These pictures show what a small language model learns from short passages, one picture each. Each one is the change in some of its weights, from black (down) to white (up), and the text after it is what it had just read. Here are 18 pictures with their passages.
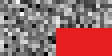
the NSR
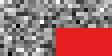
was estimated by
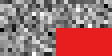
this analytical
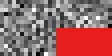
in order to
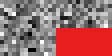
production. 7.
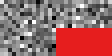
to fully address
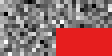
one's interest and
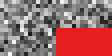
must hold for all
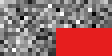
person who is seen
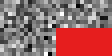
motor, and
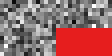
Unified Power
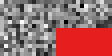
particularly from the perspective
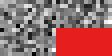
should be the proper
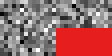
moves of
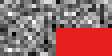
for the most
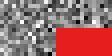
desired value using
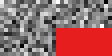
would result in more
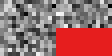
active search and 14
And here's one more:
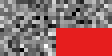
they possess
